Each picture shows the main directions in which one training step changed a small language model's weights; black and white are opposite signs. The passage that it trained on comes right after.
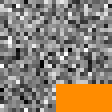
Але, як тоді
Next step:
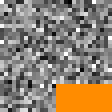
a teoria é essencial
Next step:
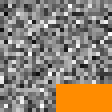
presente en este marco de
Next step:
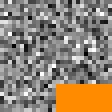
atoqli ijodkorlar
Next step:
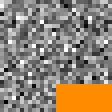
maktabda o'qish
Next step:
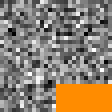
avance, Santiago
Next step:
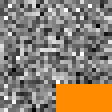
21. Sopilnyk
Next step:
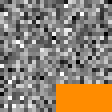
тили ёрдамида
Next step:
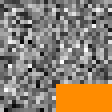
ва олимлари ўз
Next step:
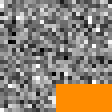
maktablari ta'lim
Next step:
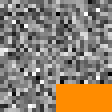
masala dolzarbligini
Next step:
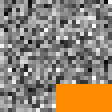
DIY. *Jurnal
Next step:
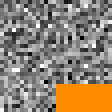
à transformer un objet, un
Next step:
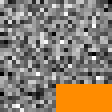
vaqt jadvali,
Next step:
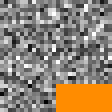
lado, sin embargo,
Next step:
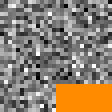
belakang lainnya,
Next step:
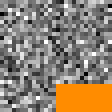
rivojlanish jarayonining shiddali
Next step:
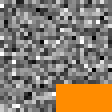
la emergencia climática
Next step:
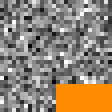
pacijentkinje nakon
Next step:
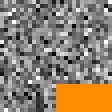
bu esa algoritmlarning
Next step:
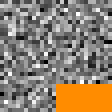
zasadami zarówno
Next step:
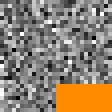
ishlab chiqarish o'sishini
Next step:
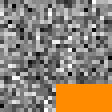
decoración, fragmentos
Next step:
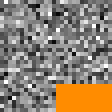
adalah selaras dengan
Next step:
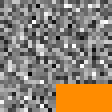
importante centro logístico
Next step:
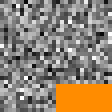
В научной литературе
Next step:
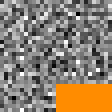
основами всех
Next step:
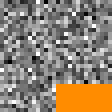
for extended durations,
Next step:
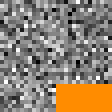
puede aplicar a una
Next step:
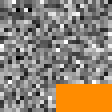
. Acesso em: 24
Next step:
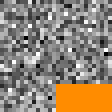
disposiciones del Reglamento
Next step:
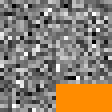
caso, seja ele
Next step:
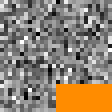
тамаркуз ба
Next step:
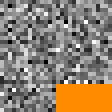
jismoniy tabiatining
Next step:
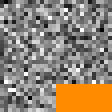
possibile quindi che
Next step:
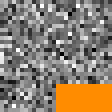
afetivos que o processo de
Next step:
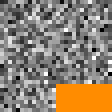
Buxoro va Xorazm
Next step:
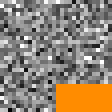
и наказание. 2013.
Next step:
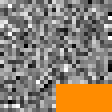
khusus, terus
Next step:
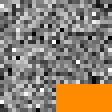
сервис» такую
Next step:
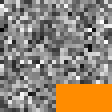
жорий эта билиш
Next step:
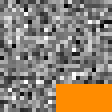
está vinculado com o
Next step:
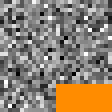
LC EREBIDAE
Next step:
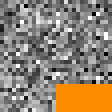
Buradan hareket ile
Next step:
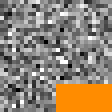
tanqisligi fonida
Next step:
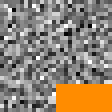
yo'g'on tembrga
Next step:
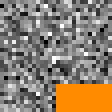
periódico ou revista
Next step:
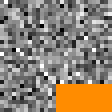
according to student and
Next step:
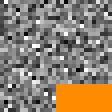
A. *cadet of the
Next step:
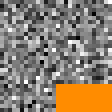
16 Мева ранги ва
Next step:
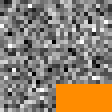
mohiyatida moddiy,
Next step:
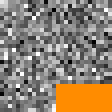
modeli asosida savdo
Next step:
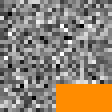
tan olingan katta
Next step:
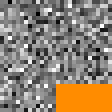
por essas profissionais,
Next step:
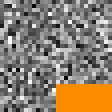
uning lug‘aviy va
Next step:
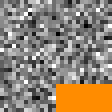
mumkin. Bunda zarba
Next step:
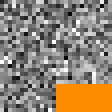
Bundan tashqari,
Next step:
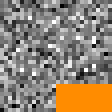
– Trocadores de
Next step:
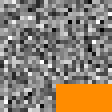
het bedrag van de in die
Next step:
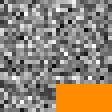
эрурлар, Оламни
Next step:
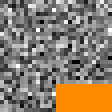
для екстремальних
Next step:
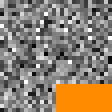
en favorisant : -
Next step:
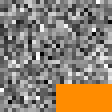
як гуманітарного
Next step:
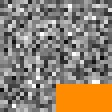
processo e o aluno, um
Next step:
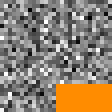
menuntut diadakannya
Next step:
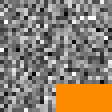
Assistant Professor
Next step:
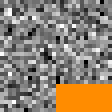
la media di diversi
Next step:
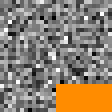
waktu retensi pada
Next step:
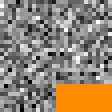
Certaines sont
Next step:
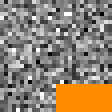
serta pemahaman
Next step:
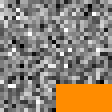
Cyberbullying and
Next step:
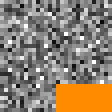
African “Brain
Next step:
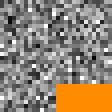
orientaes de carter
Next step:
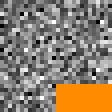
yaratish mumkin.
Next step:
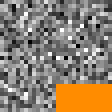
рынке, так и на
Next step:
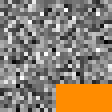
construcción de pensamientos
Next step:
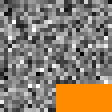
jarayonning yorqin
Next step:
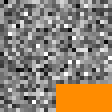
lekin juda pishiq
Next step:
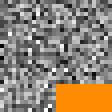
d'écorces, compost
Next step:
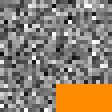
розставання наперед –
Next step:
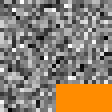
an organization aims, on
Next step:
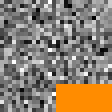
se llevó a cabo en
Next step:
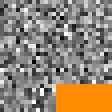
práticas sociais (Lira
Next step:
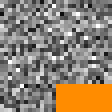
e prudente, pois as
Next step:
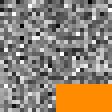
no momento, não pode ser
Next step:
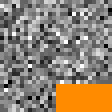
сходства, но и
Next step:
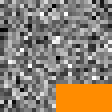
data bertujuan
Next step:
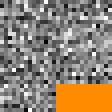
variantes virais, como
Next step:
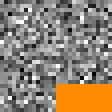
a subspecies of
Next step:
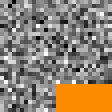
papéis sociais no
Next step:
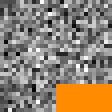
qurilishlarning variantlariga
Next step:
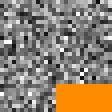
essa offre ai
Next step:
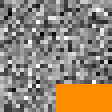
toplam son test puanı
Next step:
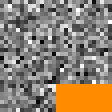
Luna (LE)
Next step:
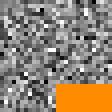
products dried in the
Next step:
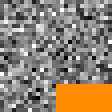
Yusupov Azamat
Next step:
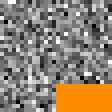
risque de blanchiment des
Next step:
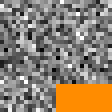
интересно было
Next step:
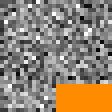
la materia orgánica,
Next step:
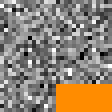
и распределению,
